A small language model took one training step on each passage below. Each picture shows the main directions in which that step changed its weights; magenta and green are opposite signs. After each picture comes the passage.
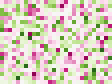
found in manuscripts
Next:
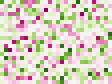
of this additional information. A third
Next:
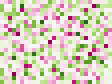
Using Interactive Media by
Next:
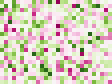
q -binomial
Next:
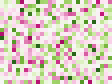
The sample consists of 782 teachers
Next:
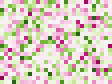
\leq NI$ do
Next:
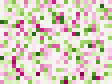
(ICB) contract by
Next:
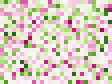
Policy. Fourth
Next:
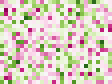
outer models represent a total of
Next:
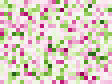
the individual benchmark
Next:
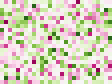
not limited to the largest or
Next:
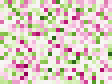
the field to foster data
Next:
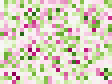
kg/ha triple super
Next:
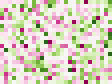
higher results than both VICON
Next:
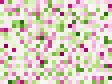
and Learning. A
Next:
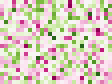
strategy is aligned with the
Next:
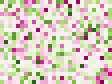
of the substitutes for
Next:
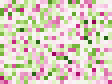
light with an average height of
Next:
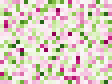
digestive fluid.
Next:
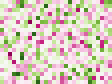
ground movements, characterized
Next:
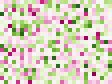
physical job demands were significantly more
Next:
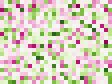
maximum deformation on the leading
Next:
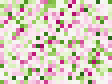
particular interest, because home
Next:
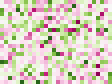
conduct our research in international
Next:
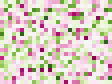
a combination of these feature extraction
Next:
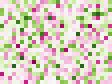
meant to be an expert
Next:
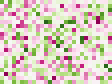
of coupled CNTs
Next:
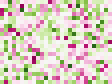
load increase until failure were
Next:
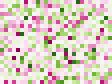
is played out in some
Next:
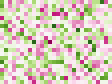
culture of *Alternaria
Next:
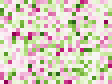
conclusions. The first one
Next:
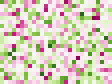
of climate change already have serious
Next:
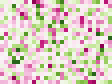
regularly, during monthly
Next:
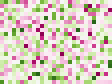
enabling perspective The broad
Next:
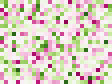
University Ophthalmology
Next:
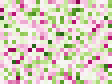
All composites exhibited some
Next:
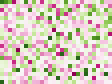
substances intended to be applied
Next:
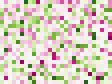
is possible to calculate the
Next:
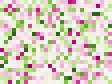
and dried carrots as
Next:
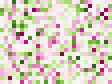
are to undergo chemical analysis)
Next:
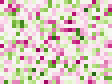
and treatment. Another possibility
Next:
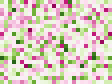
placed in the bone above
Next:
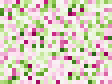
five parts: first Emotional
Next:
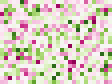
to elevated levels of carbon
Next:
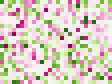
of spatial data,
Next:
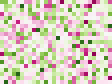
personnel follow the safety measures
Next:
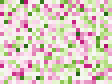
to think through different ways that we
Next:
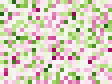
work of its members to a larger
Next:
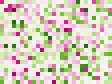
and regulated by environmental factors
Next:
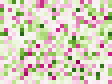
capital outflow Volume
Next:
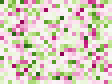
of them using randomly generated
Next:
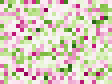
of the changing pattern of the
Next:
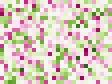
starts in the cells which are
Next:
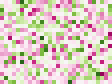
All authors read and approved the
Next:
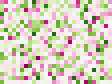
in the Piston Made
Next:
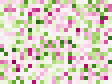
data of the study, five
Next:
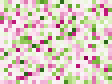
as its source also relied on
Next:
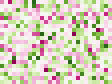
for Pacific Salmon
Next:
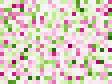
short-term. As this is
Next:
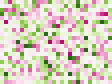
pattern and separated by thin
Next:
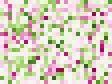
the *trans* form
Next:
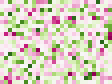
who control the systems. The
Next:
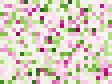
that the facts relating to
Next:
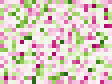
of Hooghly
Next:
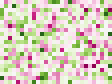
minutes. 5. Structured
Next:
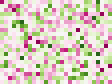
and innovation programme under grant
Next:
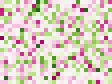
find good evidence to support the
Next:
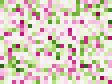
and GFR. Method:
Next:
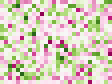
Membership length Mean
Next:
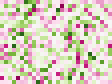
can also scan this QR
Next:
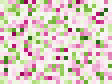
there already partnerships etc. with
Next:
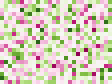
The outcomes of these workshops are
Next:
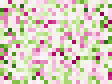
uncertain rate parameters through set operations with
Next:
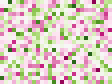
improved due to the introduction of
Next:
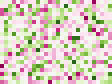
flask, from them the growth
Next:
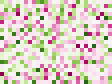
as endotracheal
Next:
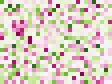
and the oxygen content
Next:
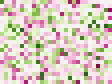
depth was comparatively too
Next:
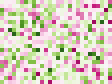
due to aging. What
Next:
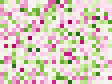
MS should maintain standardized data
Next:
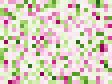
strong literacy skills. Furthermore,
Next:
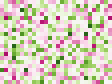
Unger, Maresa
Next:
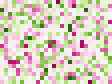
releases of OSM and
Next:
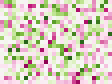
His language ("letting
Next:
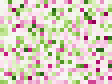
- Betty changes one part
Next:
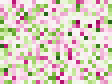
& Saldaitis
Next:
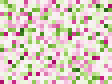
the reported percentages on the
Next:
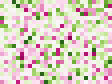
Bus 9 and Bus 6
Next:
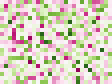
as peppermint oil,
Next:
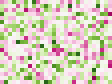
in vivo and of the
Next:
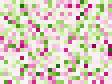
the first category Heim's
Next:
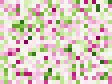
and these computed IDCT
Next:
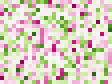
aggressive surgical approach
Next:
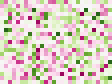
them; the cure or control
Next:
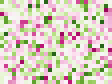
longevity. These
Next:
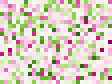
the strategy employed in the proof
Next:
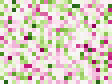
urgency for comprehensive water
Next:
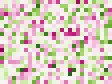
TODR to temperature, whereas
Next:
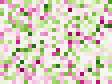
the children may be deprived
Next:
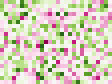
worker could make known his
